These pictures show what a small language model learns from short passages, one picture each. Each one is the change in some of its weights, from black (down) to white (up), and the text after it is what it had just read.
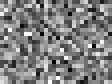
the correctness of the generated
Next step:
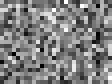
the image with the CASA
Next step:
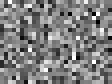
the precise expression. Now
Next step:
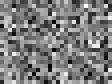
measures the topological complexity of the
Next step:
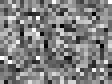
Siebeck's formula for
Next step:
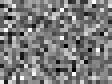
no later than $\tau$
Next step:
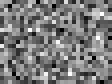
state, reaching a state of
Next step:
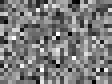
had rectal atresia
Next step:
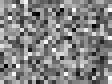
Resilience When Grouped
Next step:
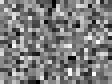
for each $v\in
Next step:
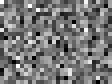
movement. Further
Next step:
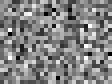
piston in the classical
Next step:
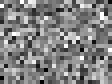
J. Freeman,
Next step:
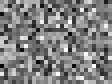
$u$ is said to
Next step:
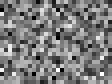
not many. To a lesser
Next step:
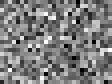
baking at relatively low
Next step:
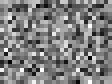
approaches are more powerful than
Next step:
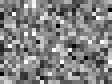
2: Variations In
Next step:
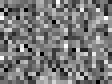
(which will not be discussed
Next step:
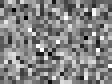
Hersh deemed
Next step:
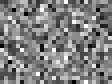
a single pore, 10
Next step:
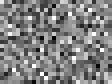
be a symplectic reflection
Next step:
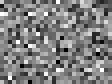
are in order. First,
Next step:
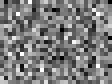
mentorship, and
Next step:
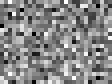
the price of the edition
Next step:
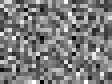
do not see an easy way to
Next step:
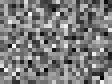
it will not be left out of
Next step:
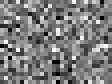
(ii) invariant flux functions of
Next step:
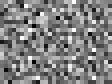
$ and $ \Lambda \sim
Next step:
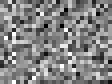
contextual quantum correlations.
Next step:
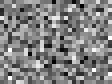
\affiliation{Center for
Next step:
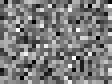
been challenged with technical
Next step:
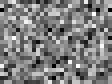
semiadditive, we get
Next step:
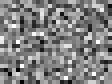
any given point $q\in
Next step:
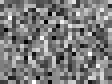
of matter, radiation,
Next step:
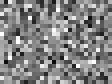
and the set consisting of all
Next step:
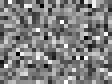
the behaviors of parallel
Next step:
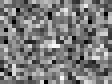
and equating to zero, one
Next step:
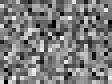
$T$ embeds into
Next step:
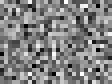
the characterisation of hormonal
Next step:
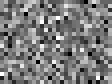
$X$, let us say
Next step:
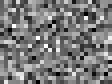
to design high-affinity
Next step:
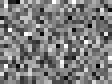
the energy denominator can be
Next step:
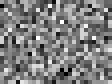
with parallel processing while
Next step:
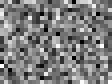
assessed for 3 days,
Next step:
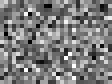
The conjecture states that the following
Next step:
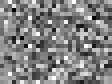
consumed in the form of
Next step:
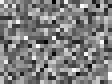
the top edge. There is a
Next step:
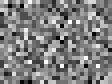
$\phi$ is the one of
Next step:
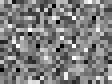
be used to determine the relative direction
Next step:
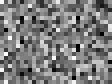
education sector are described and
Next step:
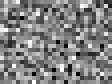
as $O(1)$ relative
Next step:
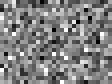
organized as follows. In the
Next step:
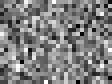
Dhote & Dixit
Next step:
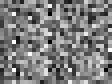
from place to place: developing
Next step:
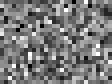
coaxial turbine
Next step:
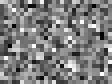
Upper curve corresponds to RMS
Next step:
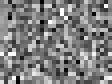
estimate nuclear $\kt$
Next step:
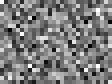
infrastructure development. The
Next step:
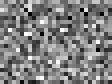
the set of $N \times
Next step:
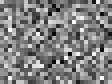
of the force of the
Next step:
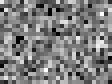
is affected. The reduction
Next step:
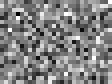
a limited universe of
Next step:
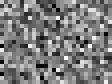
for 6G system in the
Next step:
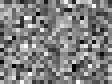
representation learning by masked
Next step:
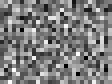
The standard interpretation: during a
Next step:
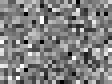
$q$-extension of
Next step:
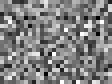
the map being obscured
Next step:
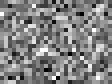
gods. His domain
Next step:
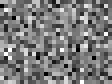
trend due to the longer
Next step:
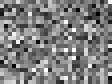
Jacobi determinants.
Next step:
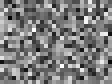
defined as ID/t in
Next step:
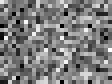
superoperator does not average over independent
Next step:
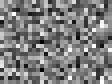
to prove it is continuous on
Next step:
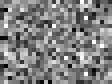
in the Humanities*,
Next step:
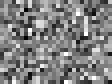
acquired closest in
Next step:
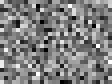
families of Eulerian
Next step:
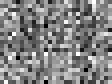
any only if the specialization value
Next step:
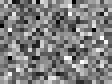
a systematic study of the
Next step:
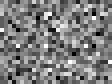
calculated using Kurucz
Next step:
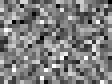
with $\bar A_i :=
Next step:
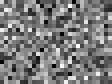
for these overlap methods, which
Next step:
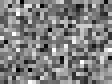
New contribution to the knowledge of
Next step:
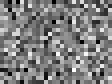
differential equations of $r$-th
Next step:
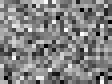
the following \emph{moment
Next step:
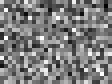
in data. They can also
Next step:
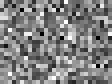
the form of Message
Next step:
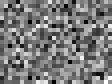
high percentage of
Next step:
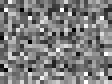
and to validate the outcomes
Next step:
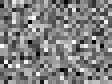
algorithm-State Transition
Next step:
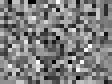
approach is flexible for
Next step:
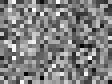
described in a head and
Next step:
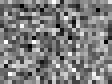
Angiography Data:
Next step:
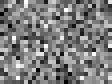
Level & High 50\%
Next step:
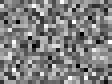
an admissible curve on
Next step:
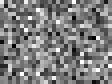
that have been tested during
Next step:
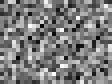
two ways to extract
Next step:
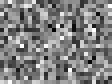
as a factor impacting
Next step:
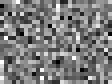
war industry, from
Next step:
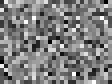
of sub-Gaussian random
